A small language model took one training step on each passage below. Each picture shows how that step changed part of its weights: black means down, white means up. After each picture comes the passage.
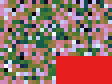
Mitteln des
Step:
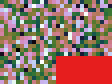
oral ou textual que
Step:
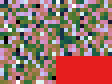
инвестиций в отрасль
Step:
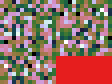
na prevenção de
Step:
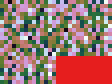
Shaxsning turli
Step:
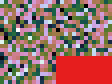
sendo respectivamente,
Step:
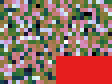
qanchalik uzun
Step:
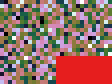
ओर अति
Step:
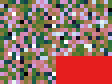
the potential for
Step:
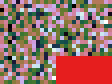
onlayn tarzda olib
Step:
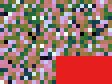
– insonning ruhiy va
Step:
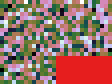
mumkin. Foydalanilgan
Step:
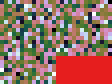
çevre faktörlerinden
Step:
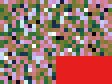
so‘zidan kelib
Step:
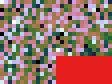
sport va maktabgacha
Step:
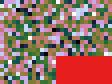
Olivi P,
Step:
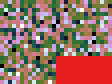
al finalizar la
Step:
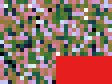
chiqqan taniqli
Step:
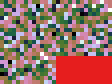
recursos, que el profesor
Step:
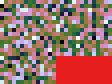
magistrarning ijodiy va
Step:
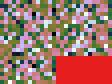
the conditions of the development
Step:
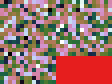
за пределами
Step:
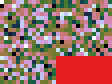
fio de PDO
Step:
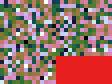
hace que encontrar
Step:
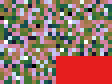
yoki madaniyatimiz bilan
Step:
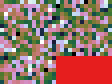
yangi bosqich sifatida yuksak
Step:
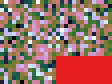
media in the 21st
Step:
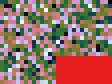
burguesa que
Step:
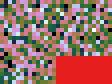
как способ жить:
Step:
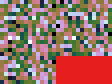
een vergoeding
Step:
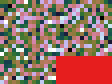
mumkin. Shuningdek,
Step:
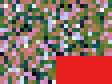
Infantil não é
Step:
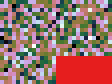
sifatini oshirishda inson
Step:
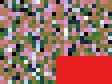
zien, zij het dat
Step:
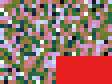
waktu (t)
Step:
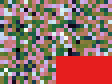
überwinden. -
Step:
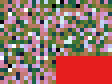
resolvió realizar
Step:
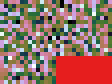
cual se enfoca en la
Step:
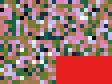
inhumanité ; que
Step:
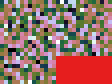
von Hurschler
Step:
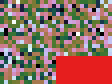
sebagai variabel moderasi
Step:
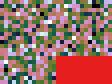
fikr va badiiy
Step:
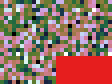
(Inf.) Como
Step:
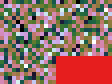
устойчивости ВИЧ-1
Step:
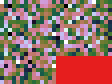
ambiente, para originar o
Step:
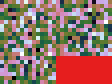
aytib berishadi.
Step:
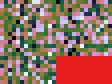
un aumento de la
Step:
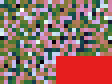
namoyondasi, yangi
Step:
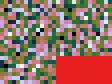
nechtasi havoda
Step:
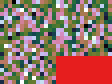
of National Mental
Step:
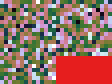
Bolalar adabiyotining
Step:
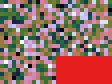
they are relevant to
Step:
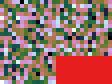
er vi blitt
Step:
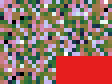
shunday marhamat
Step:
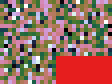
actividades y confluían
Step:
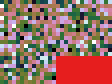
AI Inapta
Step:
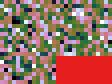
topilsa, sud
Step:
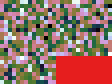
bilan Fuzayl
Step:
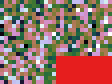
tilga bo'lgan
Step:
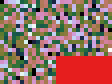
i allt arbete
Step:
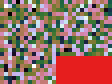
дыхательной системы.
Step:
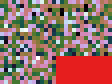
научного творчества /
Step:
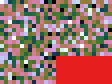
3. Maxkamova
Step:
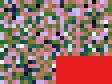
aytganda, maktab
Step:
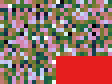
ilmiy dolzarbligi
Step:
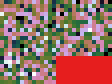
використовується для
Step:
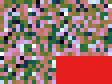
el sistema educativo,
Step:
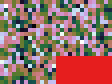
підхід, педагогічні
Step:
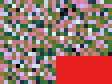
- Основным видом
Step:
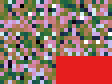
de exercer qualquer atividade
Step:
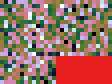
ее стала возможной
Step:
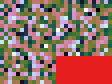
la tercera causa
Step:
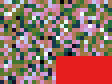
profund că avortul
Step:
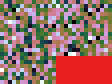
mikrobiyal ve
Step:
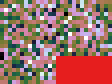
von psychischen Störungen
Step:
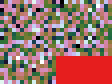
которые поглощают
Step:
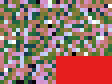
ishlarda ishlab chiqarishni
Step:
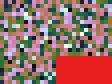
universitaria. Este trabajo
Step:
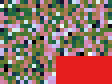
препятствием для
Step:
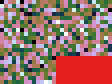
PhD, Associate Professor,
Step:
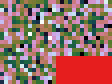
marta oshdi.
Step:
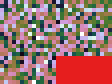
В составе примет
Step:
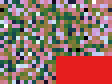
desarrollo de competencias investigativas
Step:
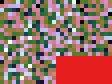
soch, qora
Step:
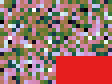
and serum using
